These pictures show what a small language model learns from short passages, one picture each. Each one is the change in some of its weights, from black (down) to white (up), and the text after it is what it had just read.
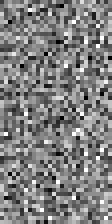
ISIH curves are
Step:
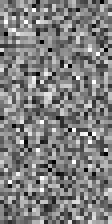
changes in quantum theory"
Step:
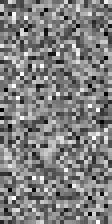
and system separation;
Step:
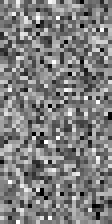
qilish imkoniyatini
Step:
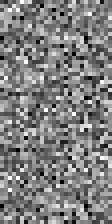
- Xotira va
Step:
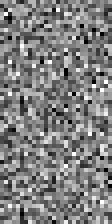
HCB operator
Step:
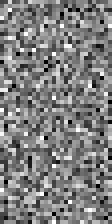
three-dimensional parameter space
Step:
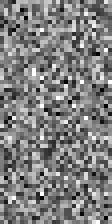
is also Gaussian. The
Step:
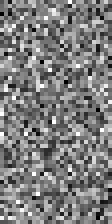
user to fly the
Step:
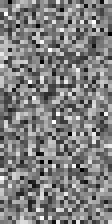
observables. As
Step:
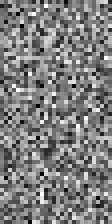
is not true. Hence
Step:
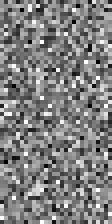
the integrals can be easily
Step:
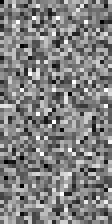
\in \Theta$,
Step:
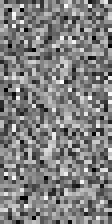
all $h \in
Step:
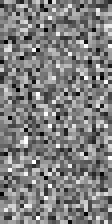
Therefore $V$ is
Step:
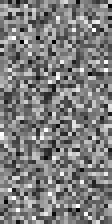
however, these 2D
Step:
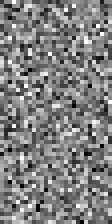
define a QP representation
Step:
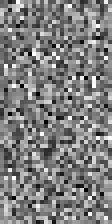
constant. Since it is
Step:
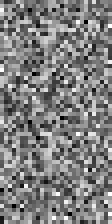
galaxy's global velocity
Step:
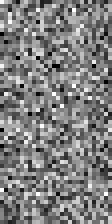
O contato com
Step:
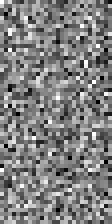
be immediately verified by
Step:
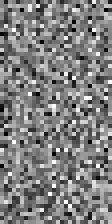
the case of trivial
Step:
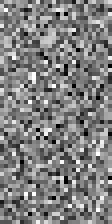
были обучаться
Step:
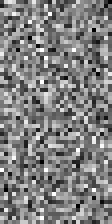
turns out to be
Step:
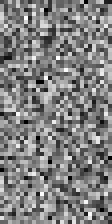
problem. Without
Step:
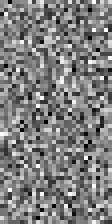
namely, \(\pi
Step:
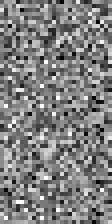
relations) for this
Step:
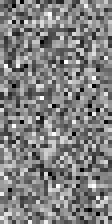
the loading process.
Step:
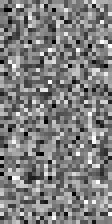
of real numbers, and
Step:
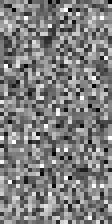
process. The simple
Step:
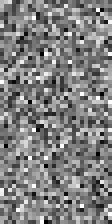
Згідно з
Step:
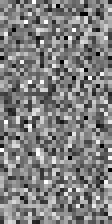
an important role. We
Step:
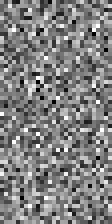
that the reference state is
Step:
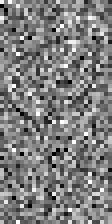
2$, we used a
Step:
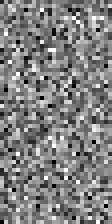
analysis of functionally
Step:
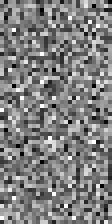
of the 10 phase
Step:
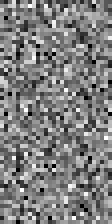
RVs at
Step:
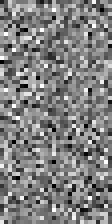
with increasing $\Delta
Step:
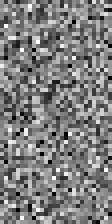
signals. Taking the
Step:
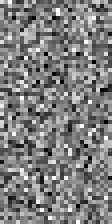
SPS contribution in the
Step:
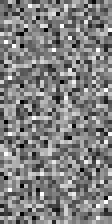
\exp \pi i
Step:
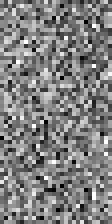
yet it is still
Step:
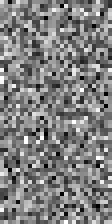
resulting monolayer is
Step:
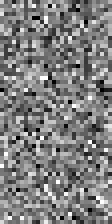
solving large-scale optimization
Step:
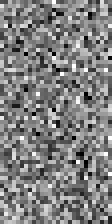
que frequentam a
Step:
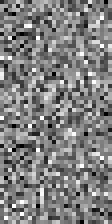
is actually used---are
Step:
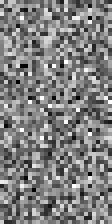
two directions. The
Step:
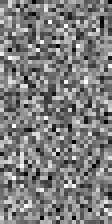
bed height h as
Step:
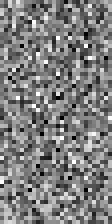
groups, such as
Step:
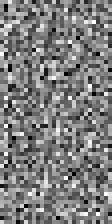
has been my observation
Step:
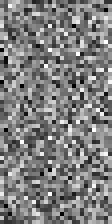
norm of sparse random
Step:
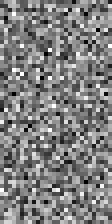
exception of the
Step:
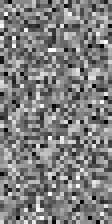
of calls of
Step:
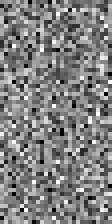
case are presented in Figure
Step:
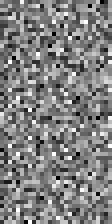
Es entstehen
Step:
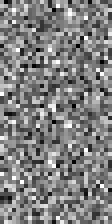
às novas
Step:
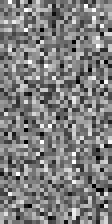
to $\Amc$
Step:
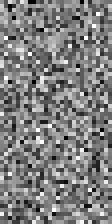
acima do volume
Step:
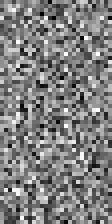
revealed that
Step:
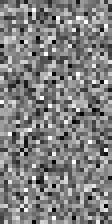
structures observed in 2D
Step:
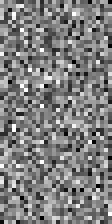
almost all $x
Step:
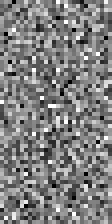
results are more precise.
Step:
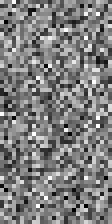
de verbas para o
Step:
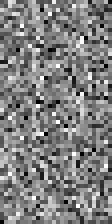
led to an analysis
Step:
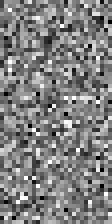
$\Ann {\widetilde
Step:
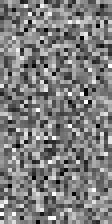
vibrations, such
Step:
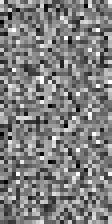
solutions and their applications}
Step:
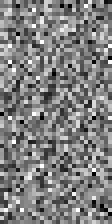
into the manifold was
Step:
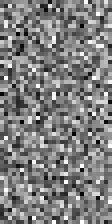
the smash product
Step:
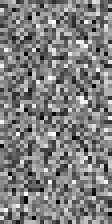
pas $0$ car
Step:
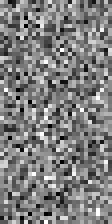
– якими
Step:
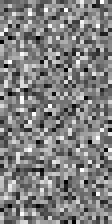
Noting that the
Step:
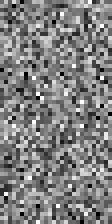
Second, the result
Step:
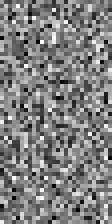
a fixed integrable function
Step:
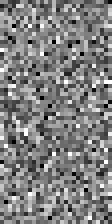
These couplings have strong
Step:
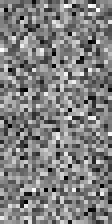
} \rangle +
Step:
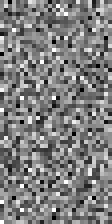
the fourth-order
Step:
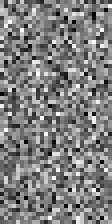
1: Introduction.
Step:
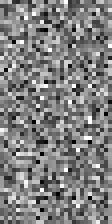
helpful discussion on the
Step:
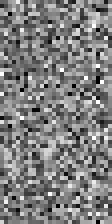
and of opposite
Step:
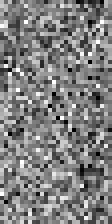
устаси энг
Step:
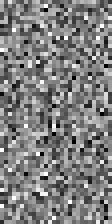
the local estimator
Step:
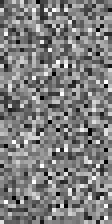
results in the following nonlinear
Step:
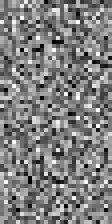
we consider a series of
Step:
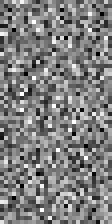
said, the structure of
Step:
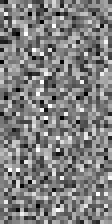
well such a strategy might
